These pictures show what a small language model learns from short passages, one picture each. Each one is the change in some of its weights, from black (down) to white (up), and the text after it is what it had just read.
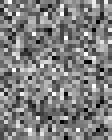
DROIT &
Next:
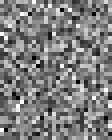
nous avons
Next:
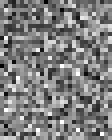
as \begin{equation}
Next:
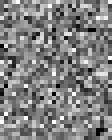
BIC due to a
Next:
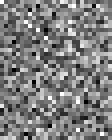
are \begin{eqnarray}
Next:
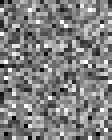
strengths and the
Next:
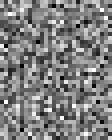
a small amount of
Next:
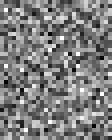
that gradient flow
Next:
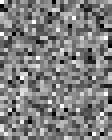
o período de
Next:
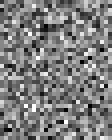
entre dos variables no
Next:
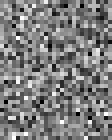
ultimately an
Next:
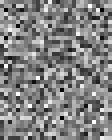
as a special case of
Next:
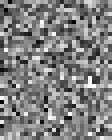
to compare the location
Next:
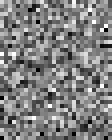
adoption levels
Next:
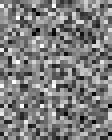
motion resulting from the
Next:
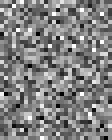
de revisão
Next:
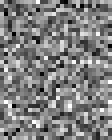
be obtained by the
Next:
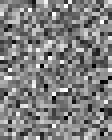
for information verification
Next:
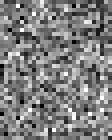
wider region of the
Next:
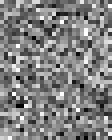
spin flip
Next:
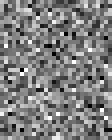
на розвиток
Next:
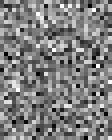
шу билан
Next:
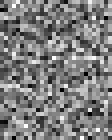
interest in which the
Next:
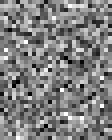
the case, it will be
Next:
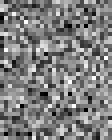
of possible avenues
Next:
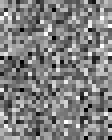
pixel size
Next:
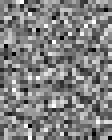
for the granular
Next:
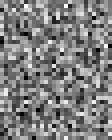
and mean-field
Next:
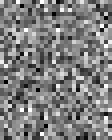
binary deletion
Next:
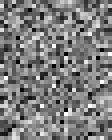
Öğretim ve
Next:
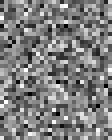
dos profissionais
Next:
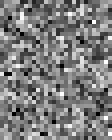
fusion rules
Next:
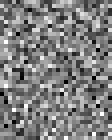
de universidades
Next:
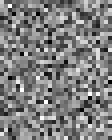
um didaktische
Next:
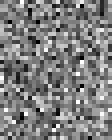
is impressive that
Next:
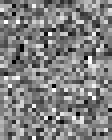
We are interested in
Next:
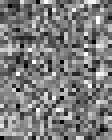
RTCM (con
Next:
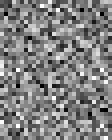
device plane.
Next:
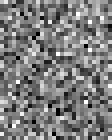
va umidsizlik
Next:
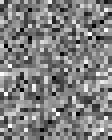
tunnelling using
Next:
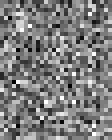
desesperanza y
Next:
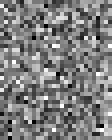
¿Qué es
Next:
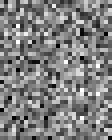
charge calculated at
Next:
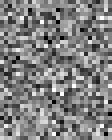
traité bien
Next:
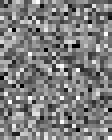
und der Politik
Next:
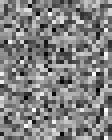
на початку
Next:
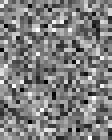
они могли
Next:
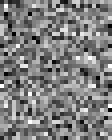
be employed.
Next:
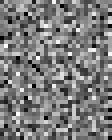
optical phonon
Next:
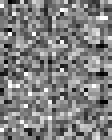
SIAM J.
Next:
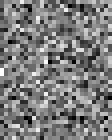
not need to work in
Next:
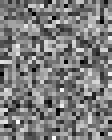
form of students'
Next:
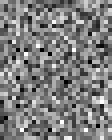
корень в
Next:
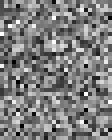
por tuberculose
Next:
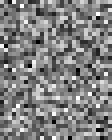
a minimum if,
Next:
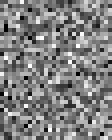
point solution, the
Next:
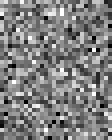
La consultation des
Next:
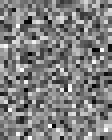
3 группе
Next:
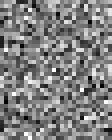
between the type 1 and
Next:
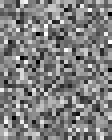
The coalescence
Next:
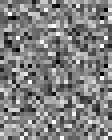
routed along the
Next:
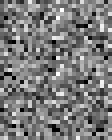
uchun ancha
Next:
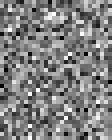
matrices: \be
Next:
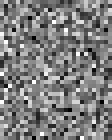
не должно
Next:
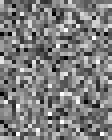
\end{equation} The
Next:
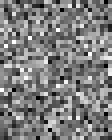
oson bilish
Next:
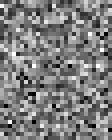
note some properties
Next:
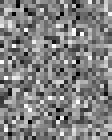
(energy and
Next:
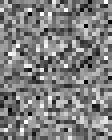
bound, approximately
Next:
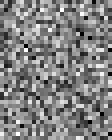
résultant des
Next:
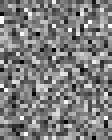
pour planifier et
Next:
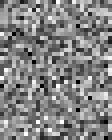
o efeito de
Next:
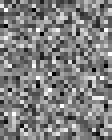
basée sur la
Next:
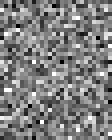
AuNS formation
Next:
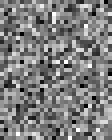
pipe covering
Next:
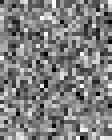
\frac{x -
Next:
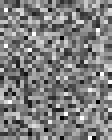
that the external
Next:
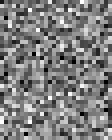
are edges, and
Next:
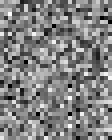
Anzahl der
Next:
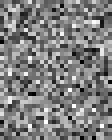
circular jet
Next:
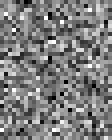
arriba de los
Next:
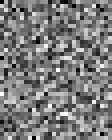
there are no linear
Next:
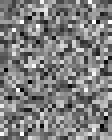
di Kecamatan
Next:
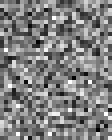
to us what the
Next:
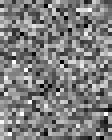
naturally to the
